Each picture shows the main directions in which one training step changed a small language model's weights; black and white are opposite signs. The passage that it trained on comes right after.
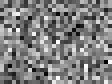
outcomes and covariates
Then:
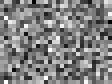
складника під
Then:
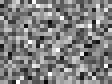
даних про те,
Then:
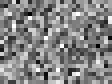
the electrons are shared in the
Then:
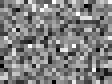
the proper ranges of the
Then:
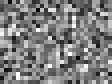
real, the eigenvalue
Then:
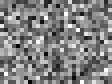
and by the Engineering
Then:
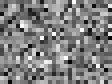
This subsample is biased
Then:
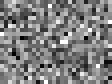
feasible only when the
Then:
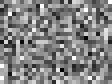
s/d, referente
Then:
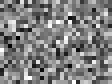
при статистической
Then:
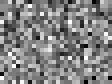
IL, USA,
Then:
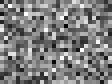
bahwa Pondok
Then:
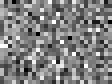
i Innowacje.*,
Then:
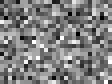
exploradas para
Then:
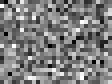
científicamente el
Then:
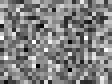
next important step in
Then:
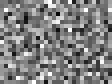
vocabulario y,
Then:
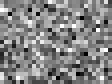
gravitational wave signal
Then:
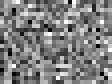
Bunda beE_0 –
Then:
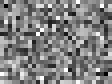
coated spheres varied
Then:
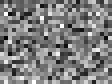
radiative envelope for a
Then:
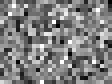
accurately reflect the
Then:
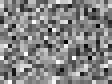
can say that the construction
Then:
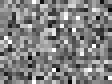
el campo y la
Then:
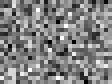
direitos sociais.
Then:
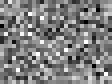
El cálculo de
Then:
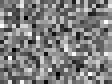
umumiy aholi va
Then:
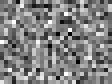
во училиштата
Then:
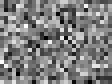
Shaxs —
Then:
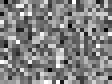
students were present, at least
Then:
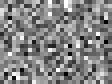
un subconjunto
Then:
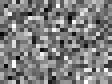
the corresponding results for the
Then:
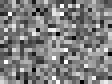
it is easy to see
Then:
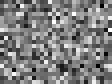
and crosstalk
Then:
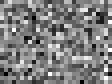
results in a degradation with
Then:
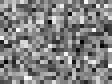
network to reconstruct
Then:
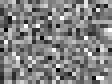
dashed line) and vertically
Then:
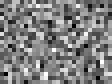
дефекации на
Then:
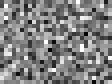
between an oppositely
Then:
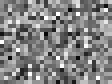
to coordinates. The
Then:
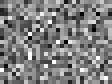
Tensor Branch} In
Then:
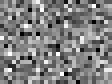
responder ello, se
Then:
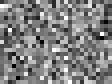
integration contours are
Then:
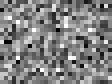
where the \(s\)
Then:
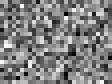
all beyond that. As a
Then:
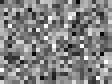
(\ref{trons2}) and
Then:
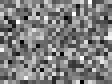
ovoz chiqarib
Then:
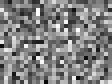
Menlo Park, CA
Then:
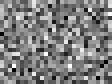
background fields corresponding to
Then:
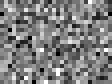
x_{i} & \rightarrow
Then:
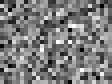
the \mainModel,
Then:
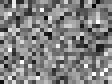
further empowering the
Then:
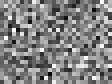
el resto de la
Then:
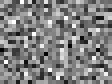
статье 3,
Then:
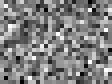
reality and pedestrian
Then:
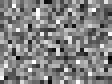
sociais para que as
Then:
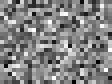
Також ми
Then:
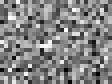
\ee and the scalar field
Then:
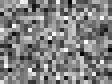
where the effect of realistic
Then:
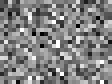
à expliquer la
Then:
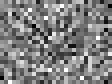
optar por seguir
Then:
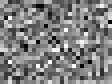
R., Aliberas,
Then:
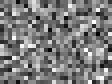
The sign of the interaction parameter
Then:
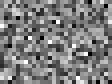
are presented elsewhere
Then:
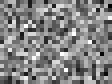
maximum sensitivity
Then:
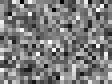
Active Galactic
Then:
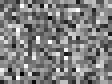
e do Lameiro,
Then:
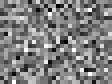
comparison to the
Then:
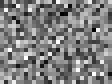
halo can then be
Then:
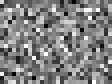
O‘sha zahot
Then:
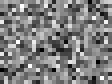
of subwavelength and
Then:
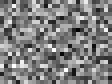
of higher-order
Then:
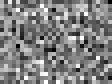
this cut as close to
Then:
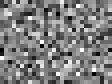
the shifts in the electron
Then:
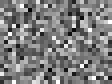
mesh configuration and
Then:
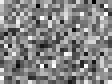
calidad del mismo. En
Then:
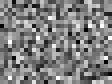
in his classroom.
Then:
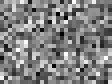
network structures with
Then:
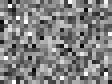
Ahmed Enseignant
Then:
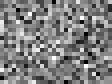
\bibitem{3} P.
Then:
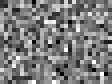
suv va shamol
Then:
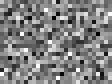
Lagrangian for the
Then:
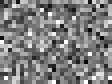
use the LCSR approach
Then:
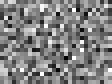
follower transceivers on the
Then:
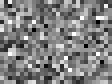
\dots \}}{\partial
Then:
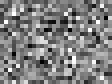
of mobile devices
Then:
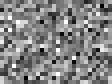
containing \(Y\)
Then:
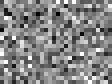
permanentă a
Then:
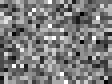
node $n_i$ is
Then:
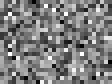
cabale de Jean
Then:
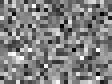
geometrischen 6. 2.
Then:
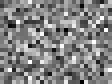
to using curvature sensing
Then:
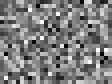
colour of the line describes
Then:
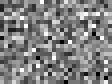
Bulling, U.
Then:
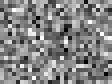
são o *Stop
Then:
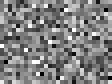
riesgo» y la
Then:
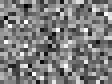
dieser Art von Test
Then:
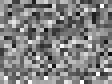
есть к моменту
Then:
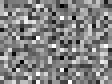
proposed apply to a
